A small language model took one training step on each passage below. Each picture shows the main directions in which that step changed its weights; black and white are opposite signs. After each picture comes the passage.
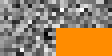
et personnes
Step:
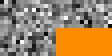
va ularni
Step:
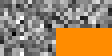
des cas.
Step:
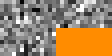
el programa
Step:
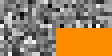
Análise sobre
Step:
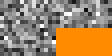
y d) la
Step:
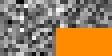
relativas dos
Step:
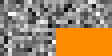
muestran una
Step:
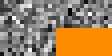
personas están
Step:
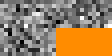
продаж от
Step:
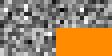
of diensten
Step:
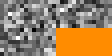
centros de
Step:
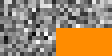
hamda Oliy
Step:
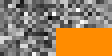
very bad
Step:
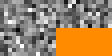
терминов и
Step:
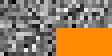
berish va
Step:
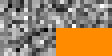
species that
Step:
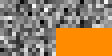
числе в
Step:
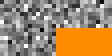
han venido
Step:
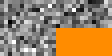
de participantes
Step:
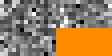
faoliyatini rivojlantirishga
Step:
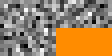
as mudanças
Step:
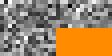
que o conhecimento
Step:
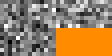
qui est une de
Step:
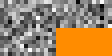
alimentos en
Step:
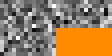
de chave,
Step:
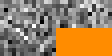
decorrido de
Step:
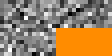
a bol
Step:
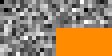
sumber dan
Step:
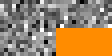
ми можемо
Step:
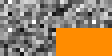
mediação para
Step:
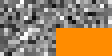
el nacimiento
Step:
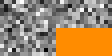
população de
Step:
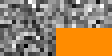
Iqtisodiyot va
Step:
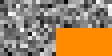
тим, як
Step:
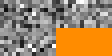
характерных для
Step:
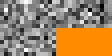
har bir davlatning
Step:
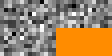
des larves
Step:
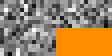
apenas por
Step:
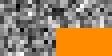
las camas y
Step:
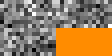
bir sinfda
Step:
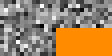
etwa zu
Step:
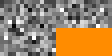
Bobur ham
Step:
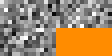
que afecta
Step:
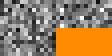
qilish bo'yicha
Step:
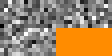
especie se
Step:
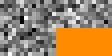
al sensului,
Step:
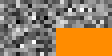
n chi
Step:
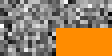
la ideología
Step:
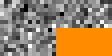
ahamiyat kasb
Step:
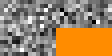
Padi dengan
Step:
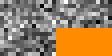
bir maromda
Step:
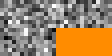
перехід до
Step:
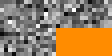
de context
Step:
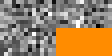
în explicarea
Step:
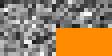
ist seine
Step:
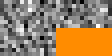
В методике
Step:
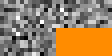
Det er
